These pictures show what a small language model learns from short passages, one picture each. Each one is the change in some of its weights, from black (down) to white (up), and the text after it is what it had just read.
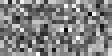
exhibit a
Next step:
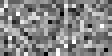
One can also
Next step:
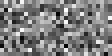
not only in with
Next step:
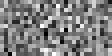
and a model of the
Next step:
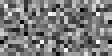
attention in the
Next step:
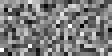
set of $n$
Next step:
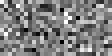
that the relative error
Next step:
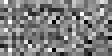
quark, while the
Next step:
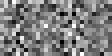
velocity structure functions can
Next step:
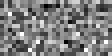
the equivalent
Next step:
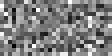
2 K [see the
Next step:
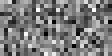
models of various
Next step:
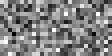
mass $m$ and
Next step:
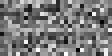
in higher dimensions,
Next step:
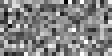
can construct a
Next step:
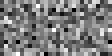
terms in the sum,
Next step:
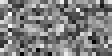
a single particle) by
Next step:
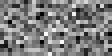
with distinctly
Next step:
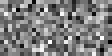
ambient lights
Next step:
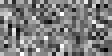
due limited applicability
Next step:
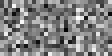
conclude this paper
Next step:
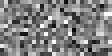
and validation
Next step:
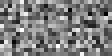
general solution to the system
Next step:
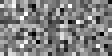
PLC channel
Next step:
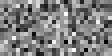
of personal
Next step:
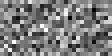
scheme is
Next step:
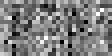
dark states and
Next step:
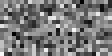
to the radiative
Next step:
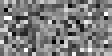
significantly increases the
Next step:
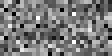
Even so, from
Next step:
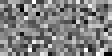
two trapped and
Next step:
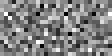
distribution obtained using the
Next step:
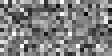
a concern when
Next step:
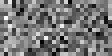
gender effects,
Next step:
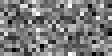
LLM agent
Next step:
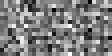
{\rm d}\epsilon
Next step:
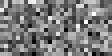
data to be sent
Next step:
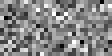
the Internet
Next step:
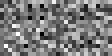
investigated in
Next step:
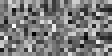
in the same form of
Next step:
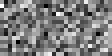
poor weather
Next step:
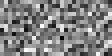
and the propagation
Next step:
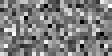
contrast, for
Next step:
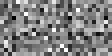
\cB$ is
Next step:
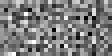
relationship between
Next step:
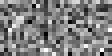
the height of the
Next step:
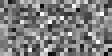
in Micro and
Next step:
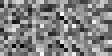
the time evolution of the
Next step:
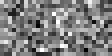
meson distribution function
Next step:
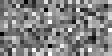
two different axial
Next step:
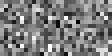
Future of
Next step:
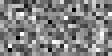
dependent current increment
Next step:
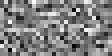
variation was observed.
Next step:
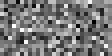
characterized by considerable
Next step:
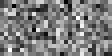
ensure that matrix
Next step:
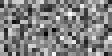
the spectra of the
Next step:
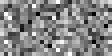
selected temperatures
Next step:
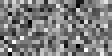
sector is a part
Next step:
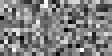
the shell.
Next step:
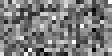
they can be different from
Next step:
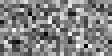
did not take
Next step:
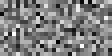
congestion impact
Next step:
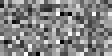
the conformal
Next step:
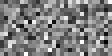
an evolving
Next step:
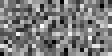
and predictions of
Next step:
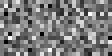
cases, this may
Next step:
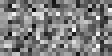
cold neutron
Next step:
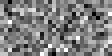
and Operation &
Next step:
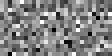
choose as follows:
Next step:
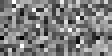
CMPs, not
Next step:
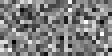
with no connections
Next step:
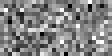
is aluminum
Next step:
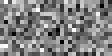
about the behavior of
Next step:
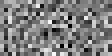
are more degree of
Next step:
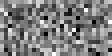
transition of charge
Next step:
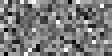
simulation with the Hamiltonian
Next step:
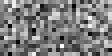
have identified two
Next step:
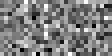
by the missing
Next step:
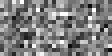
relatively thick
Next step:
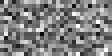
primary field of
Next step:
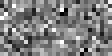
a damping
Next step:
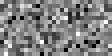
$\sqrt2$ on
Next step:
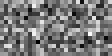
seen in data of
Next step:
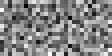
spacetime as a
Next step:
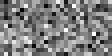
that are actual
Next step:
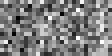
scattering at a
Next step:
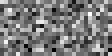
critical for
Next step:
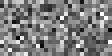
the differences was
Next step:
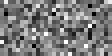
proof} The same
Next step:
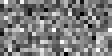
the incentive
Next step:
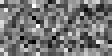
planes in
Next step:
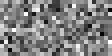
conditions. The first,
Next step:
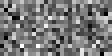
domain to reduce
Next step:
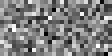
or a dip for
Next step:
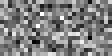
density compared to other
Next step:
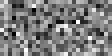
1 and 2) that
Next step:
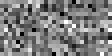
of action; an
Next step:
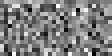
cannot be of
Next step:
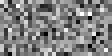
that are of order or
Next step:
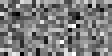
determined by the corresponding
